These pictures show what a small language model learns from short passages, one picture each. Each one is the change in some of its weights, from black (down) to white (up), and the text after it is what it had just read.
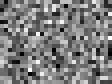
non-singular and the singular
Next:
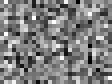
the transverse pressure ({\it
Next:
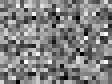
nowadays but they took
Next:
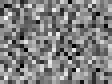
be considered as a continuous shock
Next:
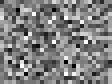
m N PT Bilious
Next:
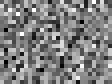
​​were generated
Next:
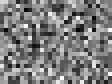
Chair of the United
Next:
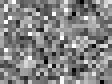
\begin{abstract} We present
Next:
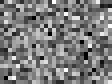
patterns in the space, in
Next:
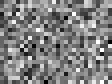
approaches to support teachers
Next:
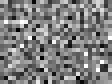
symmetric matrices and likely to call
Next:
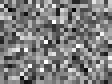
promising future direction is to
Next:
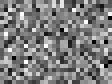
but a rigorous proof
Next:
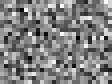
Burnt Chicha
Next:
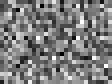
AI and robotics can
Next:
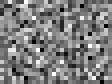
the Hamiltonian constraint. So
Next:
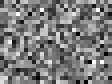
stabilizers of the
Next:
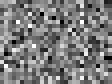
n-dimensional submanifold
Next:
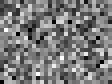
out at the beginning of
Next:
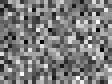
for any probability distribution $\mu$
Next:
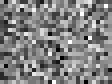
clumps. We have
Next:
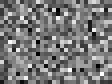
(such as that defined in equation
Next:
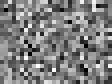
example, this is the case of
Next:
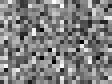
Observation Start &
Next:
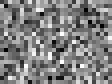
our theory does not introduce any
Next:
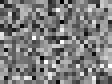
as free variables and their values are
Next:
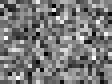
from normal distribution reference line.
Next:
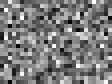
an $s$-connected complex
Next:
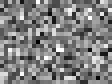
$V$ can be extended to
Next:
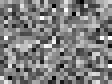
\end{thm} We are
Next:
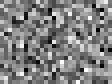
certain ideal $V$ of
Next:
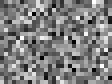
$\alpha_i$ are parameters
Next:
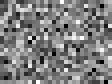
are suggested for dealing
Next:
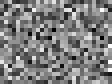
state $i$, so that their
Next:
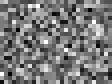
localization (geographic
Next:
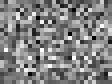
section two types of horse
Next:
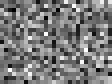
labeled by its order in
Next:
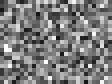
can be partitioned into two
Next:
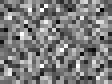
contributes to our approach of
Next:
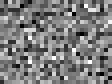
DR2 with longer
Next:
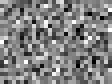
MHz Bandwidth 10
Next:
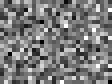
assumed to be oriented from
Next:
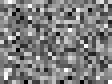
environment in Ilaro
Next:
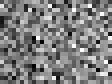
\\ \nonumber&\leq&
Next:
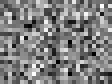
scarce and unable to
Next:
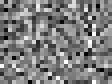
we look for the information,
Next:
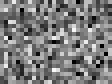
for 357 bugs from
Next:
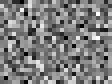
women representation accesses us to
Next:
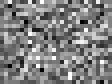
education, students who show
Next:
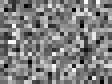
hamiltonian form for our dynamics:
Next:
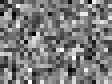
of their social advantage, the
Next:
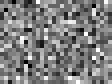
BEMC calibration uncertainty
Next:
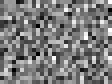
user can hear stories
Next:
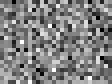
notational interaction made possible by
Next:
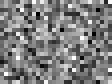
band. The most unusual
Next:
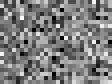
that $n$ can take any
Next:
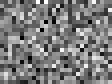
$x$ with respect to
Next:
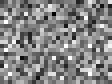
3 TESTING
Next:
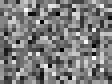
map. This will allow for a
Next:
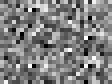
experimentalists to find localized regions
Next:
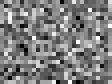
the shared secret as
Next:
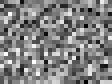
above the $\sim$350
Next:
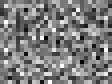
Ukraine \at
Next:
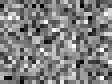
STA has the ability
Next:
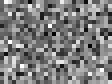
jets in a stochastic
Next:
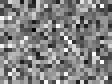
the OK by the secondary
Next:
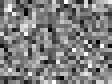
data object is in three-dimensional
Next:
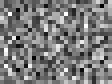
(2009) also posited
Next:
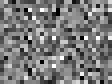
is not unique and is left to
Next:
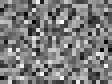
of conductor $N$ defined
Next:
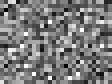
systems with broken inversion
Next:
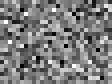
in CBWX),
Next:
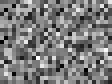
parallel processing queues is
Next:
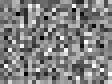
algorithm performs consistently well for
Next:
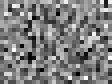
equate the masses of such particles
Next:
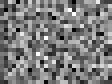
problems we are solving,
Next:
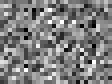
nearly half of the
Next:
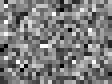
we get \begin{align}
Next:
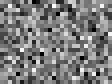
into the blade at the
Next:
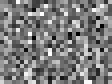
limit between a low temperature blocked
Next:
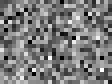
multi-modal training method with
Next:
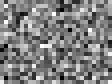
we get \begin{equation}
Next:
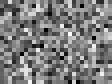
the ingredients,
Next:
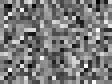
Re-tracking for
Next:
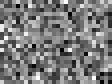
vegetables and many
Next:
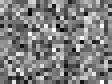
Health Sub Centres
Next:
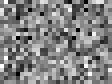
the Hirzebruch surface
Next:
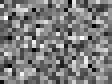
focusing on the specific setting that
